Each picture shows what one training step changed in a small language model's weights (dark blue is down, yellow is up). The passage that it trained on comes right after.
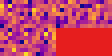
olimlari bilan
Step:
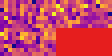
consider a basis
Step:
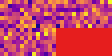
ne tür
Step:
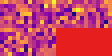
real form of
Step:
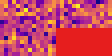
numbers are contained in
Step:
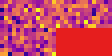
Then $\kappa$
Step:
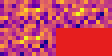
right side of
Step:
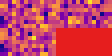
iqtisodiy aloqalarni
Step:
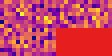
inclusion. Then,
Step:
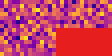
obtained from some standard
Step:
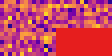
the projected eigenvalue
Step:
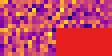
for stochastic Hamiltonian systems
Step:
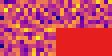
{m \choose
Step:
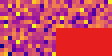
$I$ is
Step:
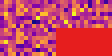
it holds $$
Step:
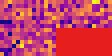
pressure, in
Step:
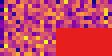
Here we focus on
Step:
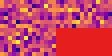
que determina en
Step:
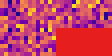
niveles muy
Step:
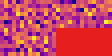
from the left or
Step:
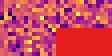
linear case. The
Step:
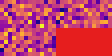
given taking into
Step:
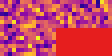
la garantía
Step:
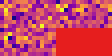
a contradiction. The
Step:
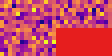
\cdots +
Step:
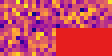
Kuchsiz va
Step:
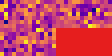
in each iteration
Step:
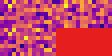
by the institute
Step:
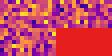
adjunction of
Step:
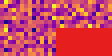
is invertible,
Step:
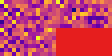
stellen van de
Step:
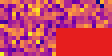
и усиление
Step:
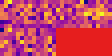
previously, we
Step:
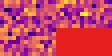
can make an error
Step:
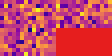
notation in contrast
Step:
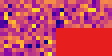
getting rid
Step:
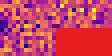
uchun foydali
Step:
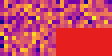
Similarly, if
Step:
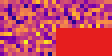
We will analyze
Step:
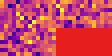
do Pará-
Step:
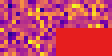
состояний в
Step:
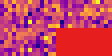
of the coefficients in
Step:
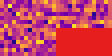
tra umano e
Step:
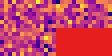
the existence of a
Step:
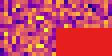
resulting estimate for
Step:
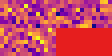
les objets
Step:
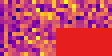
Nowak and
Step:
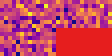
problem is equivalent to
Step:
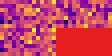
to 20 do if
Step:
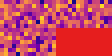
arbitrary radial function
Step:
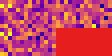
a) \in
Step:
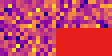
saat yang
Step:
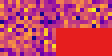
те, що
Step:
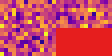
In case $s
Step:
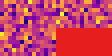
row of a matrix
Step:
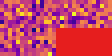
is connected. It
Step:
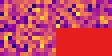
solution. The
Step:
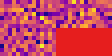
muhim vazifa
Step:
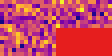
and only if either
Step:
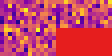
to be of type
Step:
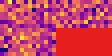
U, \forall
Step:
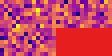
worden ook
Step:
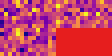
been based on an
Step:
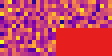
is equal to 1
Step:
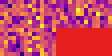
which case let
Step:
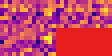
denote the minimal element
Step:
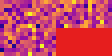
belief state
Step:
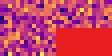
can be presented in
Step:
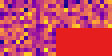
Calcul des
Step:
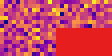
metodo della
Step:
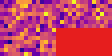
Read Controlled
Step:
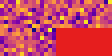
$L$ is
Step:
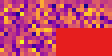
simpler proof of
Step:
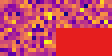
тех случаях,
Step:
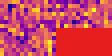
и лечению
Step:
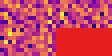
one can write
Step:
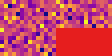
если в
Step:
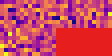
3}$. This is
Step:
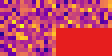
el cliente.
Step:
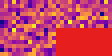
tizimiga turli
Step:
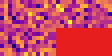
We use a
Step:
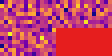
\Gamma'$ we
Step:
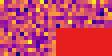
rivojlantirish masalasi
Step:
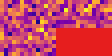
the increment in
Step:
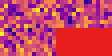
mai multe
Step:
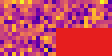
the time to solution
